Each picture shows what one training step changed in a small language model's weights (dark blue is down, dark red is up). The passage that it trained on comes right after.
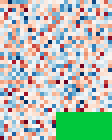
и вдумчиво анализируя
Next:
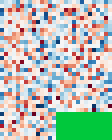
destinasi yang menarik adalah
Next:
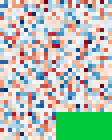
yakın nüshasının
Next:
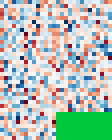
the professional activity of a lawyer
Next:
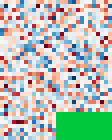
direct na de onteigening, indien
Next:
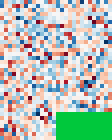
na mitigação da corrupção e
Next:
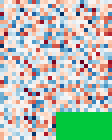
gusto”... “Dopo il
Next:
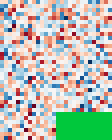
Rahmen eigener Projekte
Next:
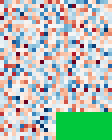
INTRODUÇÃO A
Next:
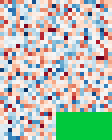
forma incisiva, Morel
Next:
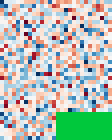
ва «Ўзбекинвест»
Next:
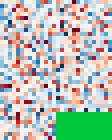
processo que invisibiliza outras
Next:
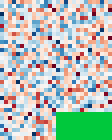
етеді. Жоғары
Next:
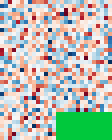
mereka member kontribusi
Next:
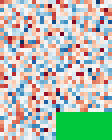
titre indicatif; il doit
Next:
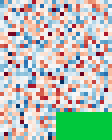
у школьников культуры
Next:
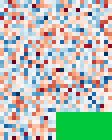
seni tuwǵan anadan»,
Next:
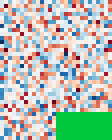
nefse kim olsa esîr
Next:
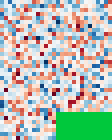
комунікацію як інноваційний
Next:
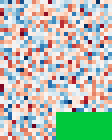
rational einsichtig zu machen,
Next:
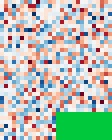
shakllarining antonimlik hosil
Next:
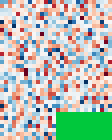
la acompaña en su trabajo y
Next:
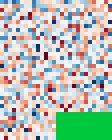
ингибирование остеокластов
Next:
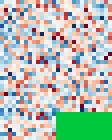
приведшие в конечном
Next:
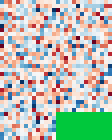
від Р. Хр. – О.
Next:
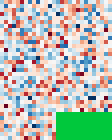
enemigo, lo que genera
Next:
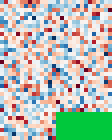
содержание главных
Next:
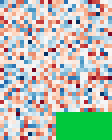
em trazer questionamentos que foram
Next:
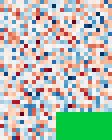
ponownego przerobienia
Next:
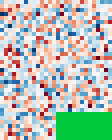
SOCIAL STUDIES
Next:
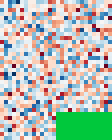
xossalari uning bir nechta
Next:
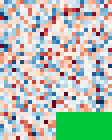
tili va adabiyot fani
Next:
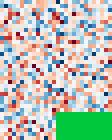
bekerjasama dengan Gama
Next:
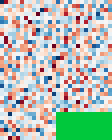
va 9,7 mln.kishi
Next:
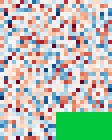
mo'g'ullardagi odatga
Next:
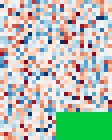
di wajahnya terdapat tanda
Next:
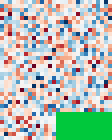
The Problem Of "Islamic
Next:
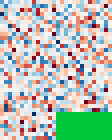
До структури мовної
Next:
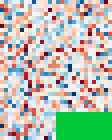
cognitiva: o papel da
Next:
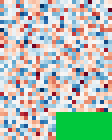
шартномаларда назарда
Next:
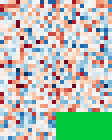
davlat stomatologiya instituti BIR
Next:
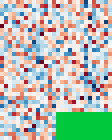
Yunon, Hind, Misr
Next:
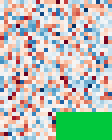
às aprendizagens. Por
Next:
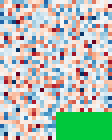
"inklyuziv ta'lim",
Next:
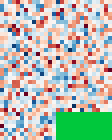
matematik modellashtirish, optimallashtirish
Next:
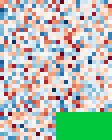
and terms of work performed in
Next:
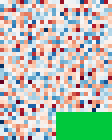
ambos conjuntos pasaron a
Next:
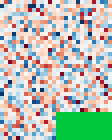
формирования критического мышления
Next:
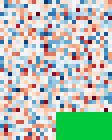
"ta'lim to'g'risida"
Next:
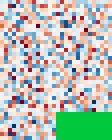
of the Tamil people are
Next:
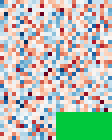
PEDROSA, M. I.
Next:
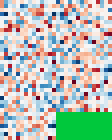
Ikrom o'g'li, X.
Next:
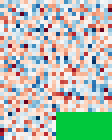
двох попередніх тестів
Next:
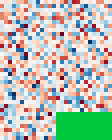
un schéma similaire à celui
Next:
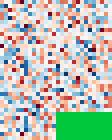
vestíbulo y salas de
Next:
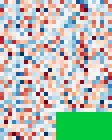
assegurando que a liberdade dos
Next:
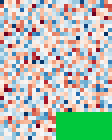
trabajo continuo de generación de
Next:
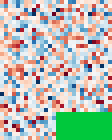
keluhan pengajar dan orang
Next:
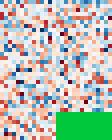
xavfsizligini ta’minlash mumkin
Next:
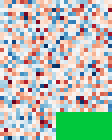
що не входять до складу
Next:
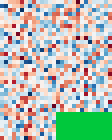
şahit olmak, bir başka
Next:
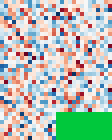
- ✓ Xotin-qizlar
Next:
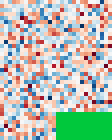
al domnitorului Ștefan
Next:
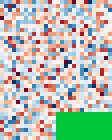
tres niveles de marea
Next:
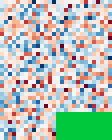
её основе вырабатывается
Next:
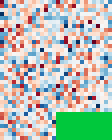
tug'diradi. Azot
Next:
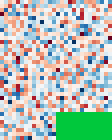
кўришда у диагностик,
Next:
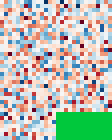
na cidade, a exemplo dos
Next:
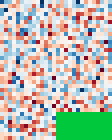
en identificación, el tema deja de ser
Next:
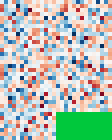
An Introduction to the History of
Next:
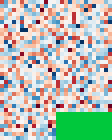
un asemenea original? Regret
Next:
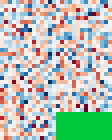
keltirib chiqaradi. Shu
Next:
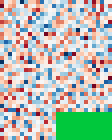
Là hệ số tổ
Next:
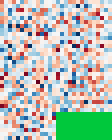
с РФ, а в случае
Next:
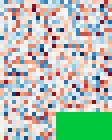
предприятий региона/округа
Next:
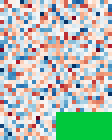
subsequent relapse risk in
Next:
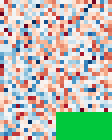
laboral, ser afroamericano
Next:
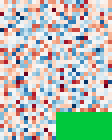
la importancia relativa de estas regiones
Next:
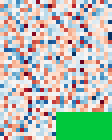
uma despedida, deixado
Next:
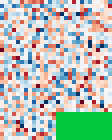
específicamente-, por completo
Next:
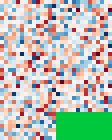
также их творческих элементов,
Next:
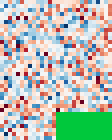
*Annals of the Romanian
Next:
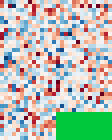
à permettre aux agriculteurs et
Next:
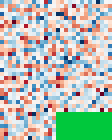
Tarbiya - ijtimoiy hodisa. U
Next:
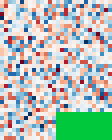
amplituda, chastota,
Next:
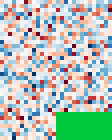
соответствующей меры
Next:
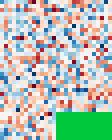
коммуникативным содержанием
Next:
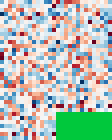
yarmi – XXI asr) XX
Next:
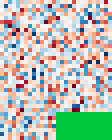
suelen estar subestimados y
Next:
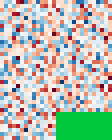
que me pasas y lo que al pasarme
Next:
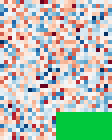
Buxoro tabiiy resurslarni
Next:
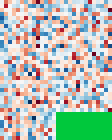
цю групу пропозицій
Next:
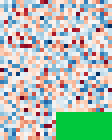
qobiliyatlarini hamda mustaqil
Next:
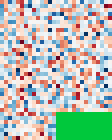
yuqori darajada bo'lgan bolalar ham
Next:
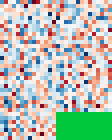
en el manto más somero bajo las
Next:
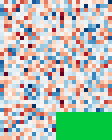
sifatga ega bo`lgan xizmatlarning
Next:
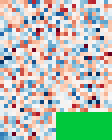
Yuldasheva F.I. –
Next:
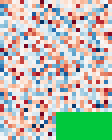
gal vanometr zanjir
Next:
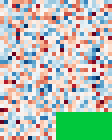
etish yoki tasvirlash, **shakl**
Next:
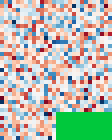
Laboratorios a Distancia en
